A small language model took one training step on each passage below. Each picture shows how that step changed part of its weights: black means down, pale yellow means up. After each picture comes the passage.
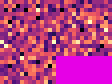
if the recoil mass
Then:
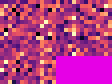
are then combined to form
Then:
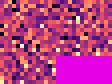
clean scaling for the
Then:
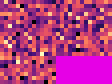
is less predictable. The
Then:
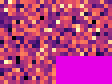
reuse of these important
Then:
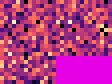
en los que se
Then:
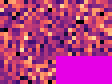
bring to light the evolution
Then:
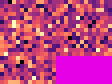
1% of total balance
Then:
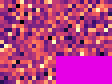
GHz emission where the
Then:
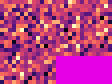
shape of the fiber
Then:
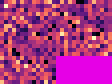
Other Phenolic
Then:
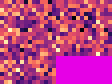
ranks of the
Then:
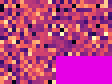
the first order transition point to
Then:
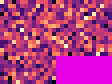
is imperative that
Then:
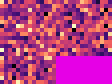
be studied with atomic resolution
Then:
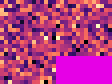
services and products. Average
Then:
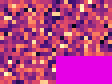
consider the evolution after the
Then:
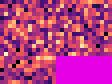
case even at high fields
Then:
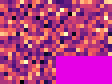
in the lower panel, where
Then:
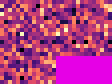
photon}$ are indicated in
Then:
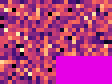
Markets, named
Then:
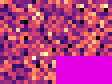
explains this induced charge
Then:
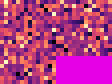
to maneuver between
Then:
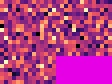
be taken is not sufficient to
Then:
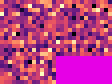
to understand the underlying emission
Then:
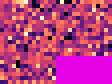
trees algorithms for extracting
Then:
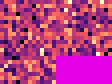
bile ducts which
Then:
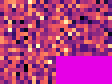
\& Astronomy,
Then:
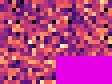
with the acoustic signal
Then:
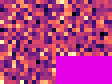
can be replicated for
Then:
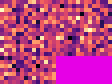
used was convenient sampling since
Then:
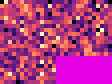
processes by incorporating the knowledge
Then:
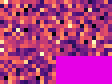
playmate, thanks
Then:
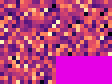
reach the critical electric field
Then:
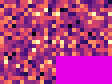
the flexibility and
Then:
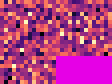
time, worked mostly
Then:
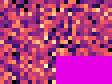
the orbital basis and
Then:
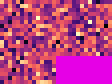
also show dependence on the
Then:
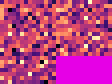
and 4 also in other
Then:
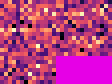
a more equitable global
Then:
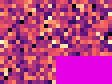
methods for the assessment of
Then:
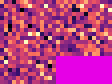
provided major corrections to the
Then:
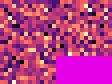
the EKT Online
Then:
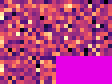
= countries) #
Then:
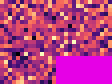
on $r$ is given
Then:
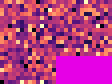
years old, objects
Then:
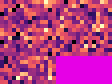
updated at every step of
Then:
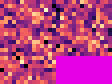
importance the sources of uncertainty on
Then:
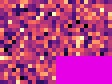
a promising new tool for
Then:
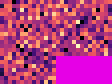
instantaneity, a
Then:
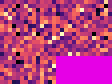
is broken down to
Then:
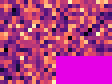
zones, indicating lower
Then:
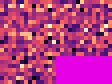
printing revolution.
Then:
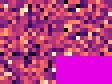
4%. For the
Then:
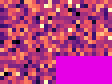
determined from Monte
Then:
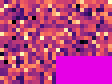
corresponding token retention
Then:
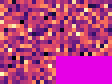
transport properties (density,
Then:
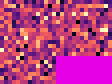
strong spatial and temporal
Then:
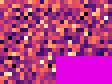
function of the chemical
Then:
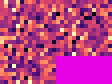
- - Complete survey
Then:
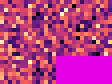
which is just 0.75
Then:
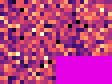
a very intuitive measure
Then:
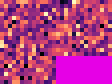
in liquid nitrogen
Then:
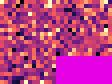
with vertex $i$
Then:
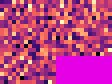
of computing attack rates
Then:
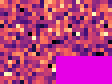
that started in the
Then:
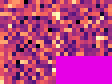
activities for Oil and
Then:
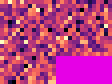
distributed networks operating in
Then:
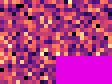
is inadequate for
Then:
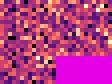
0.7$ and for
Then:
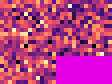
back of each module.
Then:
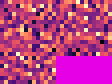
\tabularnewline &
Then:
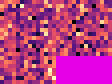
techniques, reported in the literature
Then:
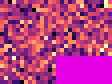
use the image integral from
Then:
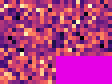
order to maximise the
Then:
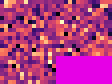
dimension-seven operators
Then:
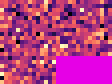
with the GUI
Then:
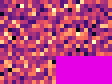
binaries that are
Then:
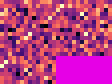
to assess and identify the species
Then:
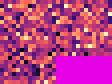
In the case of a
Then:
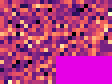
in the original trial.
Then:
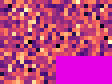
of the final validation dataset
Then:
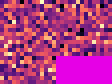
value. Primary
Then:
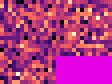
rabbit tibial
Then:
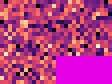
model of Derrida
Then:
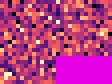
radiation that reaches the
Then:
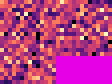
identification of gastric
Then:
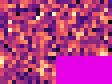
promising. Users
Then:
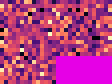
have been influenced by
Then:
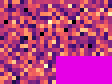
the entropy of mixing
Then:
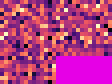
to WPC due to its
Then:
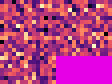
Independent variable: External
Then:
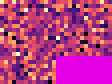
involved in regulating
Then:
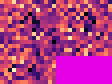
of Citizen Science
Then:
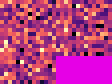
value in the absence of
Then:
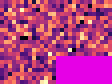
many designs require an additional
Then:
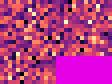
be fulfilled
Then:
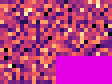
degradation occurred after
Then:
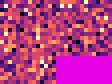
start with deriving the
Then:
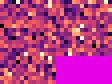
where $H$ is the
